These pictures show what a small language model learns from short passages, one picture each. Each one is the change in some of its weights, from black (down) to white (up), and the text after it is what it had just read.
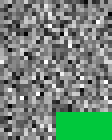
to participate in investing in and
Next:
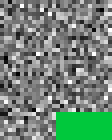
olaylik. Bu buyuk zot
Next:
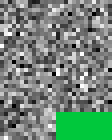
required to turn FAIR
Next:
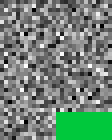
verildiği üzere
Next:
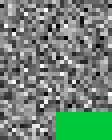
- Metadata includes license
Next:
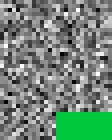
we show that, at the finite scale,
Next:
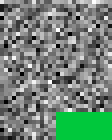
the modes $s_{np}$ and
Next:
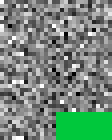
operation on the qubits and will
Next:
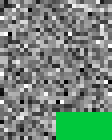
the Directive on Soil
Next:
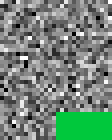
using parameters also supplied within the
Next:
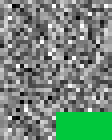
актів відповідно
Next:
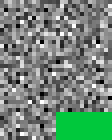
250 машинага ири
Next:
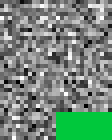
биринши болып
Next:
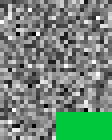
in other shoulder. In 14% of
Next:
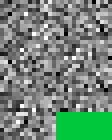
other exact condition in real time.
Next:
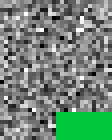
along with the regression line in
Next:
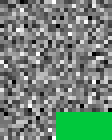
inglesa, especialmente em
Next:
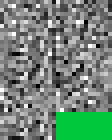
straightforward for text
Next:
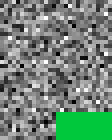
слова: *болезнь
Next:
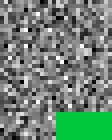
transforming slow, linear motion into
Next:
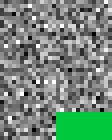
nutq madaniyati,
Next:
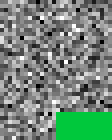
some additional care. For this
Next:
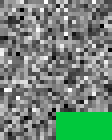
eff}$, and for the proof that it can be
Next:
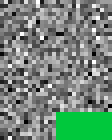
ouvertes à l'ensemble
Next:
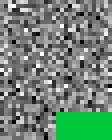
to Systems Engineering process
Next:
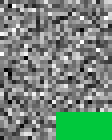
abdominal mass warrants further
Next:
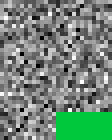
agreement among multiple raters.
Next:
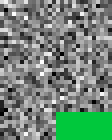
is found not only in quartz and other
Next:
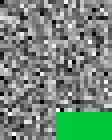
Nowadays, there are many
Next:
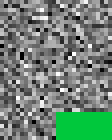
ASM on board RXTE and
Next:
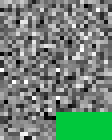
model conserves energy in the simulations,
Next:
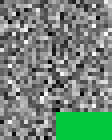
run for this open-plan
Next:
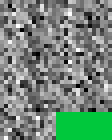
qoralama xujjat
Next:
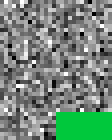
serve to organize work in the regions
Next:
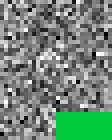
pattern, we demand that its
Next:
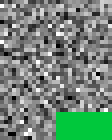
in this proceeding are those of
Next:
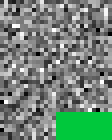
the crossing between the La $d$
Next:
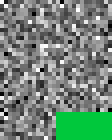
SCADA system can be tested.
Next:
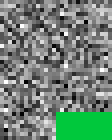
Gangetic plains in 1900 BC
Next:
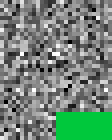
orbital degeneracy exists in
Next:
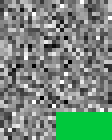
может привести к потере
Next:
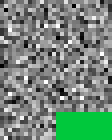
в слои формальных
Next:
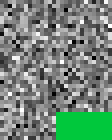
statistics 48.351 Prob.
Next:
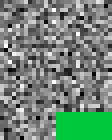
now we ignored the fact that the
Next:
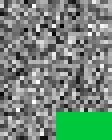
a una *universidad de calidad
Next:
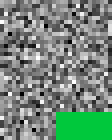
social resources and strengthening
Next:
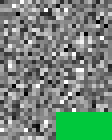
dependence of the {\it bare}
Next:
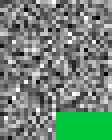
fapt ce ar putea
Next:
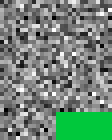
$\Nc$ when $g_A \sim
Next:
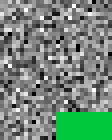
qilish uchun vositalar
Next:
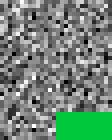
method demonstrates the distinct
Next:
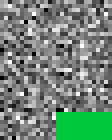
innovador de los resultados de
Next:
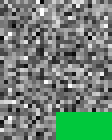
peptide synthesis based on
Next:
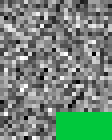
protocol works in thirteen
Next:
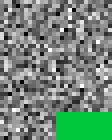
spatial, and failure-related
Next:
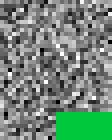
physics. This investigation of
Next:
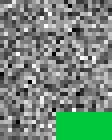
can be attributed to the
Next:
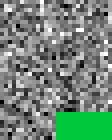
radius to the cooling length
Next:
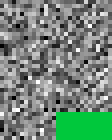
casos el vínculo con la
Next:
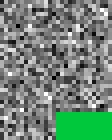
the division between the serving network, which
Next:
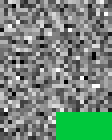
Ayurvedic texts and
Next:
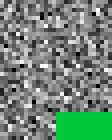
Push \& Pull,
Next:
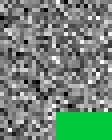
chicas del país,
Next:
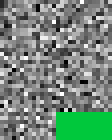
in their teaching and why they do
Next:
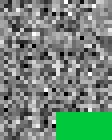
passa a ser integrada a
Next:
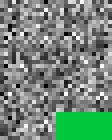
वश में
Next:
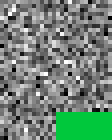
O/H from the gradient of
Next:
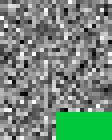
cada detecção. Esta
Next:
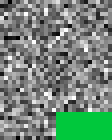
до селян, були
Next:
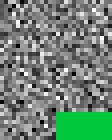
and Stefan M.~Moser}
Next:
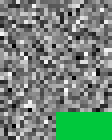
in limiting cases such as particles much
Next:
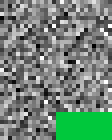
However, the study could not find significant
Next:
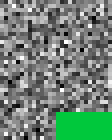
sacrifice is one of the
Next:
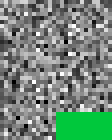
least $1-\delta$, the performance of the
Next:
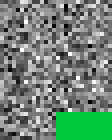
from a point on L at a distance
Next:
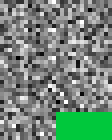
boshqa nom bilan
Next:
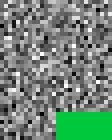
Aterosklerotik yurak
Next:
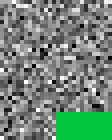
kerak. Ibn Sinoning
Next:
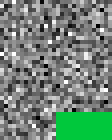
possible inorganic contaminants,
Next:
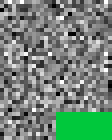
витрати на маркетинг
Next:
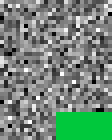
step to create the necessary
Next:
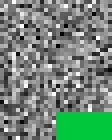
the differences clearer to the
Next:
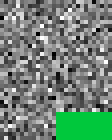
Cont'd Species Origin
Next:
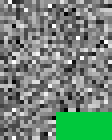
Faktoren auch direkt in der
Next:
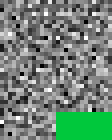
charge disproportionation in the optical
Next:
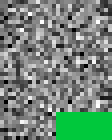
both transmitted or reflected. The
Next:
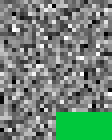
modifying the transformation laws of
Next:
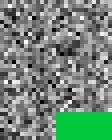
a transverse momentum greater
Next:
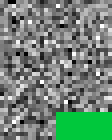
The composition ratio of the
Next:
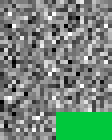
equations and (ii) radiation
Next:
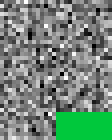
actors increases, the number of possible
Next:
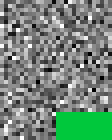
38. Burrows J.,
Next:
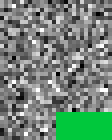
new applications, for example a
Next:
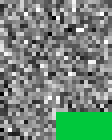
bass clef with whole
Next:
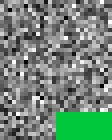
of the image shape, and provides
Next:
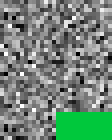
investigación es posible observar que
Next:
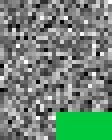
shakl topgan. Ilmi
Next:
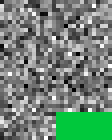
In short, the interrelation between
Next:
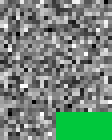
auxiliary flux increases with
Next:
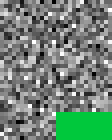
leaders, the business sector,
